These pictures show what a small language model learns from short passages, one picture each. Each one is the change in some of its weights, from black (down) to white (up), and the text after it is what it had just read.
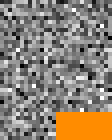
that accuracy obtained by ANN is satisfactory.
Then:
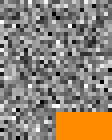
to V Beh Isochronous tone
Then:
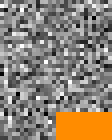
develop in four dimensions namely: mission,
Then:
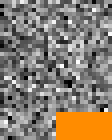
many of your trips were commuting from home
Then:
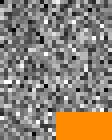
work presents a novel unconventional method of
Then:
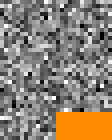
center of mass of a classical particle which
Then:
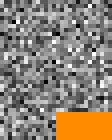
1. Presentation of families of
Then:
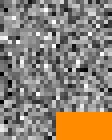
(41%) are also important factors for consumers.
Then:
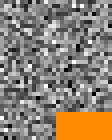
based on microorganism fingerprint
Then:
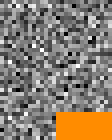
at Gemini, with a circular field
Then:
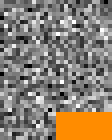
1$ in (2); then because of
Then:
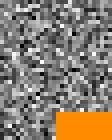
protein in comparison with the WT protein but the differences
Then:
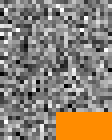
of religious group within sample region (% of sample
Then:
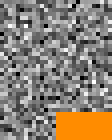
Trust?" surveys rank
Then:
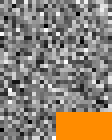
ratio of the reagent to cation, when
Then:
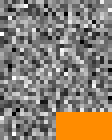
between the granular crystals.
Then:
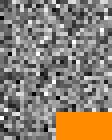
are found in the third part of the system of
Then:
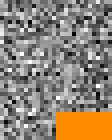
the type of courses to choose and
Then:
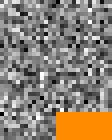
major companies in Croatia. The
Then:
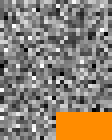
sake of clarity. The individual
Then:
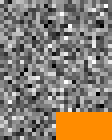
should not advance private interest at the expense of
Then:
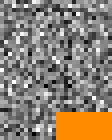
abilities, physical capabilities, predisposition
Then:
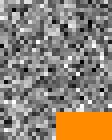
personal pronouns (PPER). This
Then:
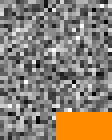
A qualitative study on the behavioral impact of
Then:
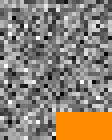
demonstrates that university quality requires a comprehensive approach that
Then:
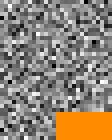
may also explore student learning outcomes and engagement, as
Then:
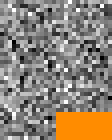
method. 2020 Mathematics Subject
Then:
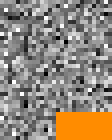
of the cycle. Steady flow energy
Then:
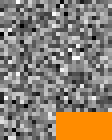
resulting in an IoU on the test set of
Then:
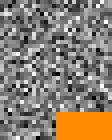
status in society. If a family brings up their
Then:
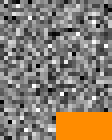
that this peak should not be due to an efficiency effect
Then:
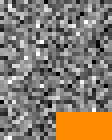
anxiety score, as well as their response to a
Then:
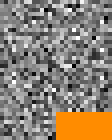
some genera from this phyla such as
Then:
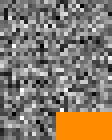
although those in their 3rd trimester
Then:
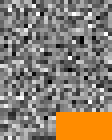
male-dominated technologies. Therefore, there
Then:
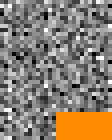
composed of a multiplexer and a
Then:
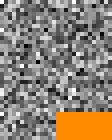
619 Houston, Texas;
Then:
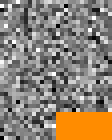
of the institution's performance which is the most vital
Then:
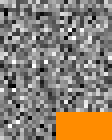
genesis and revelation of creature for
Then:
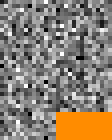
of the Russian Federation, Doctor
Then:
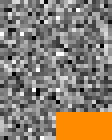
List of studies on individual reaction to novel
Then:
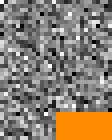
CE). At that council, a
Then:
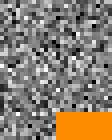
towards females seems to be associated with the different
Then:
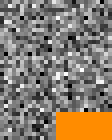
been used to formulate various pharmaceutical
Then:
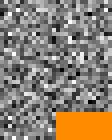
components comes after. Figure 3: Structural
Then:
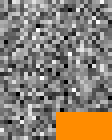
major natural comities. Amphibians are
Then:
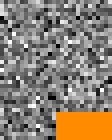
been prepared by phytochemical means and explored
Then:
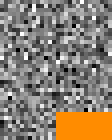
and practical implementation, the absence of
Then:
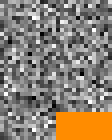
been suggested. The diffusion coefficient of
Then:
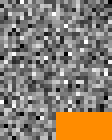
this pigmented biofilm where
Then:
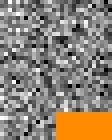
83 s from lift-off; this
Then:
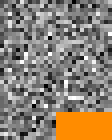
on South Africa FTSE-JSE
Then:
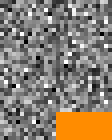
needed by citizens in order not only to become good
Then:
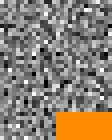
interviews and observations, several issues were identified related
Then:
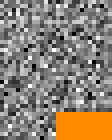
a few mentionable ones are the easeness
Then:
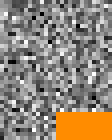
TBI fields and croplands.
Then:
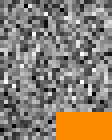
and above (could be any capacity as
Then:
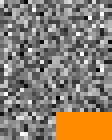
most organizations. The existing studies were mostly examined
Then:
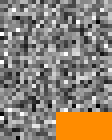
of the original semiconducting character. The
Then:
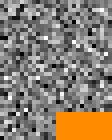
look? O: Your shoes are
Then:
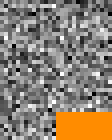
while NL3 sample showed highest value of percentage
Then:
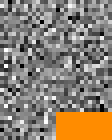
involved in some other non work activities [11]. -
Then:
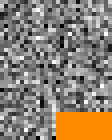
kind assistance of the official state institutions –
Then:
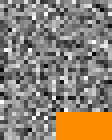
reported. Figure 9. Comparison of the experimental
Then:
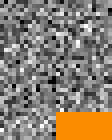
go on decreasing in downward direction;
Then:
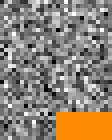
high-temperature strength of the brazed
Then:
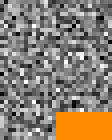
for the development of financial and economic activities, as well
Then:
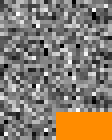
collaborations with other organisations and easier access
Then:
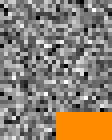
using a constricting style iris ring to
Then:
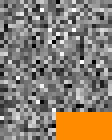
of pesticide causes completely changes in the
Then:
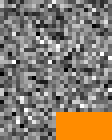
Climate change is accelerating as a result
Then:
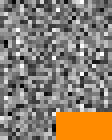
no further delays in verification of ownership
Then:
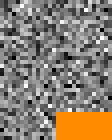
corresponding to this goal, is a very relevant problem,
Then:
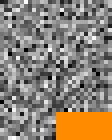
fund is allocated to irrigation activity
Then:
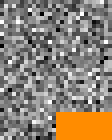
rose from 0.62 kg to
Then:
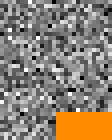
length in the west-east direction and has
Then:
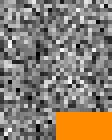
communication between people or obtaining instant access to relevant
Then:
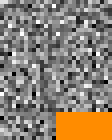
local guide stars and expected AO
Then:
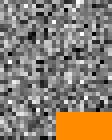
riverine areas. They equally provide high
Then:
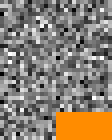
particularly interested in exploiting the new experimental techniques
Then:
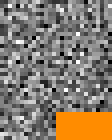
with fine-grained usage control policies to
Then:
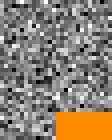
a component sheds vortices which create
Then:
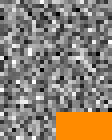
days to maturity and biological yield; plant
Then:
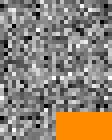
\triangleright G^{-1}
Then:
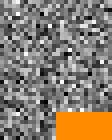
play by the rules when the richest
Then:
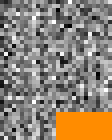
and 0.73 and 0.79 was obtained
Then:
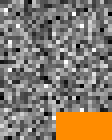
communication, while others have advanced level of the
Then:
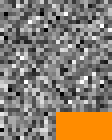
declaring him as juvenile in
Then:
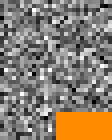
against measles, SSPE occurred in more
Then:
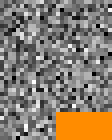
1995) and infests the accidental human
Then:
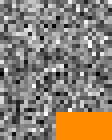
were directly connected and interacted economically.
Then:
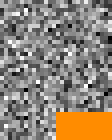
membrane and degas for 10 min before
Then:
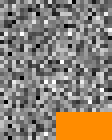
analysis for ASFOUR website.
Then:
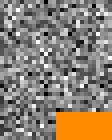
Where ΔV is the measured potential, I
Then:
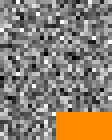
less microbial decomposition taken in
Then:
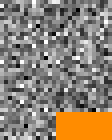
essential condition for working as an expert. This condition
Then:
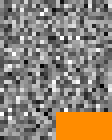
reference value is known and for the used solution,
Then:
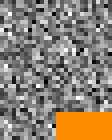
B6, B12, E) and notably
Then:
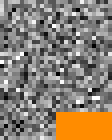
of organisational maturity on DMSs in
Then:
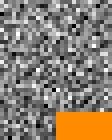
c_p Specific heat at constant pressure
